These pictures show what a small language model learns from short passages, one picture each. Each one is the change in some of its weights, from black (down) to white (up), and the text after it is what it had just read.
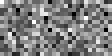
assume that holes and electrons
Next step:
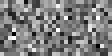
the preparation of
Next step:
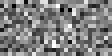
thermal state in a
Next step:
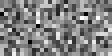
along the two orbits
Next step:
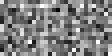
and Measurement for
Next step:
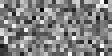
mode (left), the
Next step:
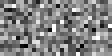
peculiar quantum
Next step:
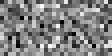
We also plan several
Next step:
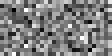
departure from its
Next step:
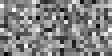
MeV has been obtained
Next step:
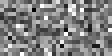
of neurons.
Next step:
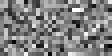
the component of the
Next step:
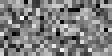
a nearly constant production
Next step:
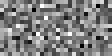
of excessive surface
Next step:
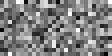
polynomial in
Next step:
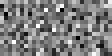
although extensions of
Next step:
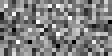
between the two bounds
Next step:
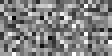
to format variables using
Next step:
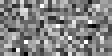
| # OARs
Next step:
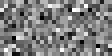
effective energy of the system
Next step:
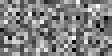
The surprising
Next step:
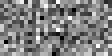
weights are transferred
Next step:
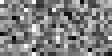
the following example, we
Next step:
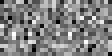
HEXTE data
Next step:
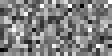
2 | Evolution
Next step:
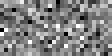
volume. Due to
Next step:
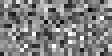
two of them. If
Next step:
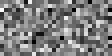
only one parameter, while
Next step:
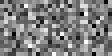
becoming nearly
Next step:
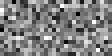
analysis and use it to
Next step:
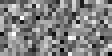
know about data related
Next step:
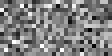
with the skyrmion
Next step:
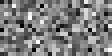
simply takes the form
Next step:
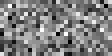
Institute, Busan
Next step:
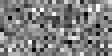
This completes the
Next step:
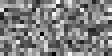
in the calculations,
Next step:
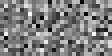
those effects coming from
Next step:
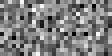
The relatively large value
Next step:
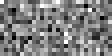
and imaginary
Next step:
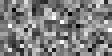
an intermediate step
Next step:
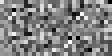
investigate reasonable
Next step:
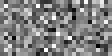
reached from the initial
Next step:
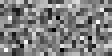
transfer matrix will be
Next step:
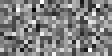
pushed by
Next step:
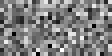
before and after spectra.
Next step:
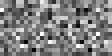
adjoint representation of the
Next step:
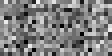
prompts with the
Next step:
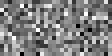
with the average exposure
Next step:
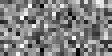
stand for the molar
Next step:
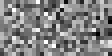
results are shown in
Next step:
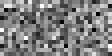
level, where additional QCD
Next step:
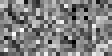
the pixels have
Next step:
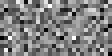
phase transition depends on the
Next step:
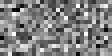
with a distribution function
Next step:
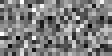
The availability
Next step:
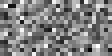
inclusion of background information
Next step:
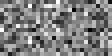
for the efficient and
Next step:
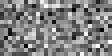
posterior distribution for
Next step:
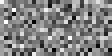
completeness the results
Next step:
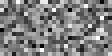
interactions of heavy ions
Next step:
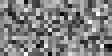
the dynamics of the
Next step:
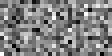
to outweigh its
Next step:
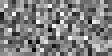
between two frequencies
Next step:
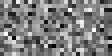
two different values of the
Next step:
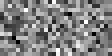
that the fixed point
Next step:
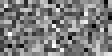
change in winding
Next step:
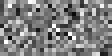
be: 1. Let
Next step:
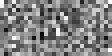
which are expressed as:
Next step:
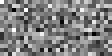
obtained. A constraint
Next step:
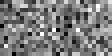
This fact has not
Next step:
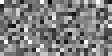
expressed through second-order
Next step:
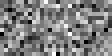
cut-off value
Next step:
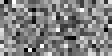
that is protected
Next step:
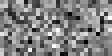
the individual terms in
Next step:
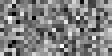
a single DW and
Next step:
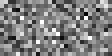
was kept constant
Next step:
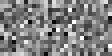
high performance. App
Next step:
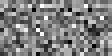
of the absence of
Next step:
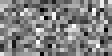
are placed at the
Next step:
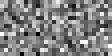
the average value (56
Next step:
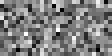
zero-mean and
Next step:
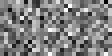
a clique.
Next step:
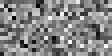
\overline A} $
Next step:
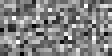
for the examples are
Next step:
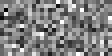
on the images. We
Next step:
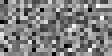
of BEM over
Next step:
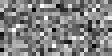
of the EDC peak
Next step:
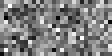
more counts.
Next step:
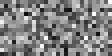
was $k =
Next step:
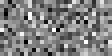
bases to reconstructing
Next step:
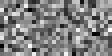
the vertical direction
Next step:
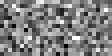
averages in
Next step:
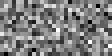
quantify interactions within
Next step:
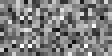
a bijective
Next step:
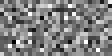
to the phase and group
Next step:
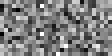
the TU Wien
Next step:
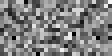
the relaxed region
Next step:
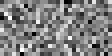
by estimating the required
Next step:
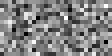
to formulate the standard
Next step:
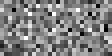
that to extend the
